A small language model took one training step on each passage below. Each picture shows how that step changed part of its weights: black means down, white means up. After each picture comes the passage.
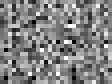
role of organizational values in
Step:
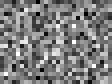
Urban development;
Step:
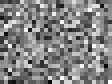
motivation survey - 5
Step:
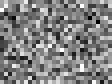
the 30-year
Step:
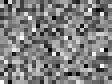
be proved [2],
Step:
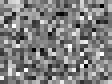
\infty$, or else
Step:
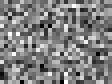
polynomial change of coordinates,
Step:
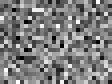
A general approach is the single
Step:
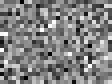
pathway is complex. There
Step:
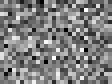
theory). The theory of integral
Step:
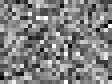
shall see, in dimension 5,
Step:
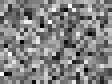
underrunning footrot
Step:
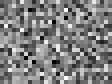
following: \begin{prp}
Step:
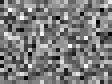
1. Conclusions.
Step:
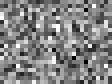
optimal control for a population
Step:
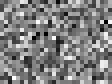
establishes the following
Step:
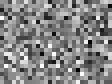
symposium was
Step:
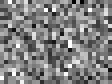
and encourage
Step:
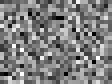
E., Nasrat
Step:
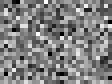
a statement that is
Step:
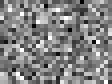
presents the design analysis of a
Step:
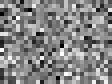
edge is always a
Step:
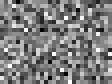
selects subset to have a
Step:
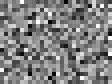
discussion on the representations of
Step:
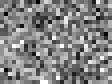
improving the urban
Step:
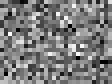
$G$ is canonically
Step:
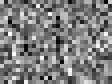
$$ and this concludes the present
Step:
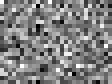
of the covector $\ell$
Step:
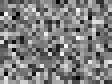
contribution is from when both
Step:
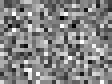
\ldots, 0)$ with 1 in
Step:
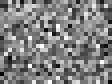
the Ricci flow. }
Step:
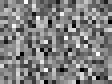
will themselves be
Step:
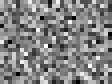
=t } \delta_\mu
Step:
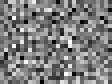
and general public as a
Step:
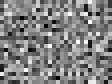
graph there exist exactly one
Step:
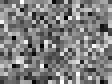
therefore significant because it has
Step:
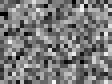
General Relativity on
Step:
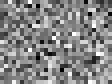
external error
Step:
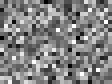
the stakeholders and
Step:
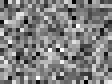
accepted on 13
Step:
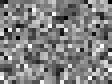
shaped the species community
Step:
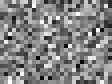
Nash-algebraic function,
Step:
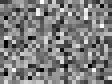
of these issues. All
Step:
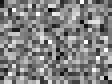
describes a situation that
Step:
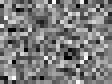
deals with the total process of
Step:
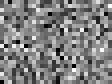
an example of a suggested
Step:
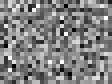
$ is a bounded one-form.
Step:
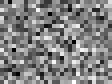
suggesting that mortality
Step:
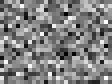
with CSP plants.
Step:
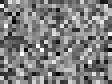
the coming years. This will
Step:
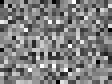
internet usage in the
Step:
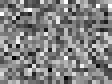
the educational value and impact of
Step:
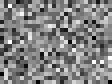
$D^4$ in the finite
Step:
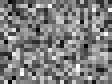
collections $\A$ where
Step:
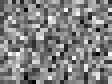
determined at room temperature
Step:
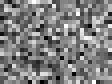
good antioxidant and
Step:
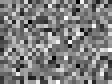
the original seal was
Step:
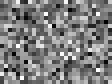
it considers all core
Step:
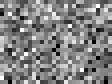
power system by applying the
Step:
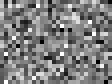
the description which we obtained in
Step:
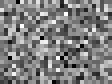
performed with the STATA
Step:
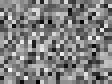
graphically reported on the map of
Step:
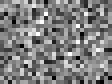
three d-d bands in
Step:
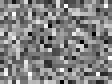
that $b^{ij}\in
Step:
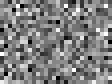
Thus $r$ is an
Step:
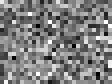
m^{-2}), the highest
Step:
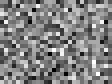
bearing capacity of
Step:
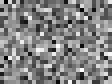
observed that individuals with
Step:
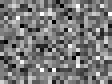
Spanish Project
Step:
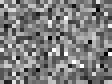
GA course has its
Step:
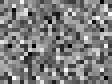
condition. For example, consider the following
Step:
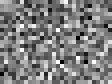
second sum on the right-hand
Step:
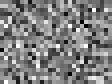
**Transformations:** the
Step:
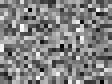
by \begin{equation*}
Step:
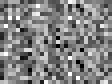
E. "Chemical
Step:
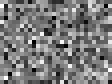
sources relating to the
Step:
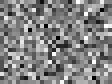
residue field. In the
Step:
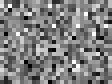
star graph $S_{N},
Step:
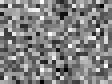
Stieltjes transform
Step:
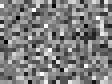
\qquad \forall\ \chi
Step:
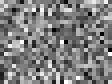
which did not cover the
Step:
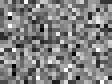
intersectional inclusion in addition to
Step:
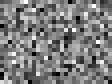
pointed out that certain
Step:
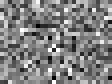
and mitigating climate
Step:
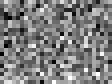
of the head (oronym
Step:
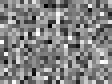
general, SEE can be defined as
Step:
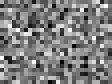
}M$ . \medskip
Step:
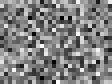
\end{equation} where
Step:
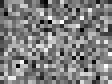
the double coset
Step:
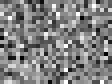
defined in the previous subsection.
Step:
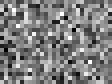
geometry of numbers.
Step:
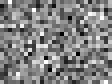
3-dimensional Riemannian
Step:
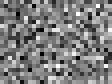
number of priority areas
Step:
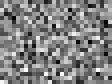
well-posedness result was
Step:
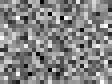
\big)^{ \langle \alpha,
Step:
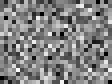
is an extension of the operator
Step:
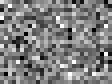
($\ast$) holds if all
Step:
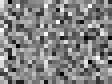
} \partial\Omega.
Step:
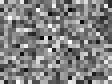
with impaired functional
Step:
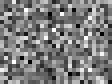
of teleconferences,
